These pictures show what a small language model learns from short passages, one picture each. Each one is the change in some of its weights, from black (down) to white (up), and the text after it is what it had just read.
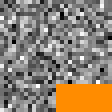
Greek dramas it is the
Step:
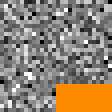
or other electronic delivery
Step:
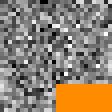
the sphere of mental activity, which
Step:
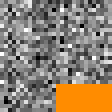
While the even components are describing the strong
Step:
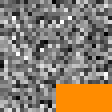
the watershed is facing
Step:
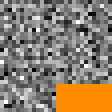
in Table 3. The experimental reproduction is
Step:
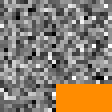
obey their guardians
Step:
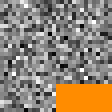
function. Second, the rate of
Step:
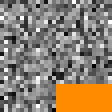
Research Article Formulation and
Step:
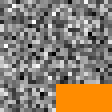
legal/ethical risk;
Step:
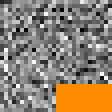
structural fingerprint
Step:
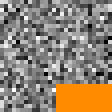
is highly expressed by reactive
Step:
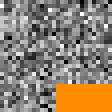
library. We divided the data
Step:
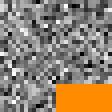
case, the coding process aligns
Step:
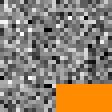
which can be evaluated against the predicted
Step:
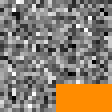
real-world heart failure
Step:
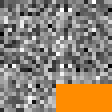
Interval Of The Difference
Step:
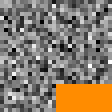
an auxiliary task to
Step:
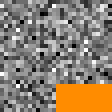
harmful side-effects,
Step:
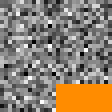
the state. The process of the European integration
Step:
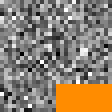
local culture. In January
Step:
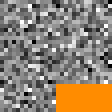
that coordinate ascent converges to
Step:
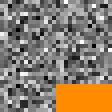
of Respondents Count
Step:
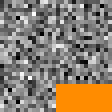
most common type of arthritis or
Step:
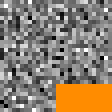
susy transformation as a tool for
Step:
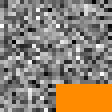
importance that the decision maker gives to
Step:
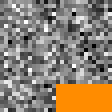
N$, is not sufficient for the existence
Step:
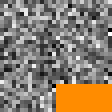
evaluate the impact of using a closed
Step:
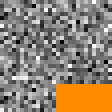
equations (8) and (9).
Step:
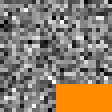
over a structure create a source of internal
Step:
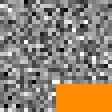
terms of empirical observations.
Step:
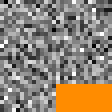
when provided with diverse and big training
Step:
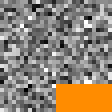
the solar abundances is $\sim$
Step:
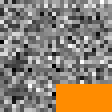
has emerged as an important treatment option
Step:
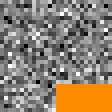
which can't account for such results.
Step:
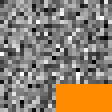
International Council for the
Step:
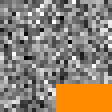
make sense if we consider that
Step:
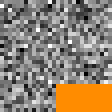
get an equivalent Heisenberg
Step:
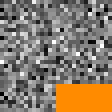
truffle (*Tuber
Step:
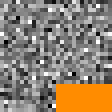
personalized recommendation by algorithm
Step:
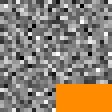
about new products and services [4]. As
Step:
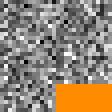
comparatively higher complexity with a score of
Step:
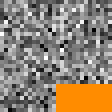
linewidth of the CR is small as
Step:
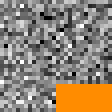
associated to lepton number violation, can
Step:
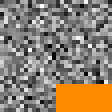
analysis. As a result, white
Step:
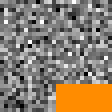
relapse, regional failure or
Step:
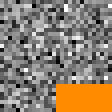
surface. The sweep is constructed
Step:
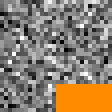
changed to \begin{eqnarray}
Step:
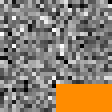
here the isolation of a new
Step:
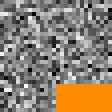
was induced with occluding the
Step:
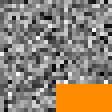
users through natural language, offering
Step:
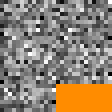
\exists j: j \neq
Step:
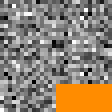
the objective of this study – it
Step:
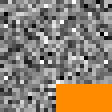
topics consistent with the Intelligent
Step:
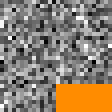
South Africa) 1.
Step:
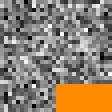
respectively, themselves depending on
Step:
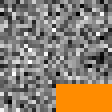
graph $G$, deciding whether
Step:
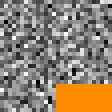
producers, natural and climatic
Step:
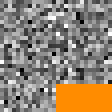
work extend beyond its theoretical contribution,
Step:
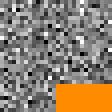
presented in the Tables were obtained by the
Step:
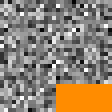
enterprise development programs and after
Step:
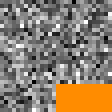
the Start Page. If an
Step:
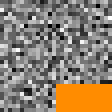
are needed. Over the past
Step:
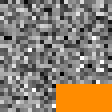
detection. This flexibility makes
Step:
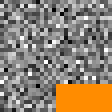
rollback. We mark each segment
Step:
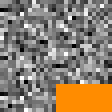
as trespassing or
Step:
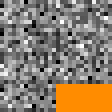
to L. Danon and A.
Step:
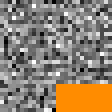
information processing devices connected via quantum
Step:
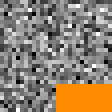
the survival of the social,
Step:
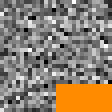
two is $V$ independent. We see
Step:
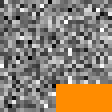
a presence of tea plantation
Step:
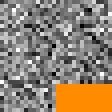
Science and Engg from PSG
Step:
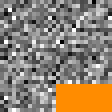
by simple parsing if working in the
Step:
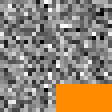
the room temperature spectra does not reveal differences
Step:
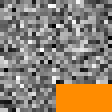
and the bands shift towards the
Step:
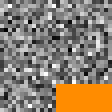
in the average of the gradient functions of
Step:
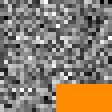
(\ref{yas}) can be
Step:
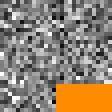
a new contribution stemming from the
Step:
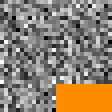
was to investigate researchers'
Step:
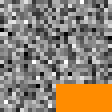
studied and compared at different stages of
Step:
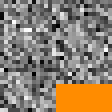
in the \irac\ band of the
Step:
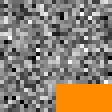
the actors that, far from being a
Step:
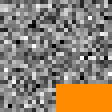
enhancing food security, with projects
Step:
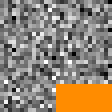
symmetry breaking is triggered by
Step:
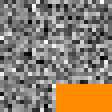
ABSTRACT Triple
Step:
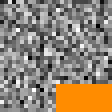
of the maximum possible deviation. The
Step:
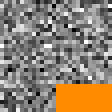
ensures the dynamical conservation of the
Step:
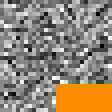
operating system designed to specifically
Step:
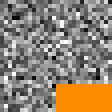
partitioning to concurrently run
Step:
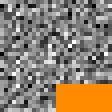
The experimentally measurable
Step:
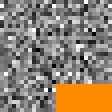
The deformation is not harmonic
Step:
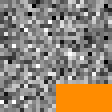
first component we single out the constant
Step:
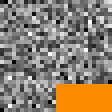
that essential features of quantum mechanics
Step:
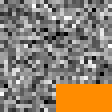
the multi-mode search in Algorithm
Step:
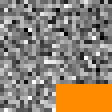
full distribution of the high-velocity
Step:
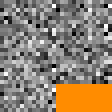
isn't happening, then
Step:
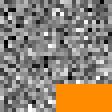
the point $\bs$, $\xi$ is
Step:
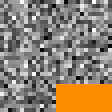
contamination and the noise in the data
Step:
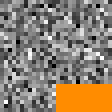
are dazed by fast field
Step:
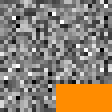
fig tree). S –
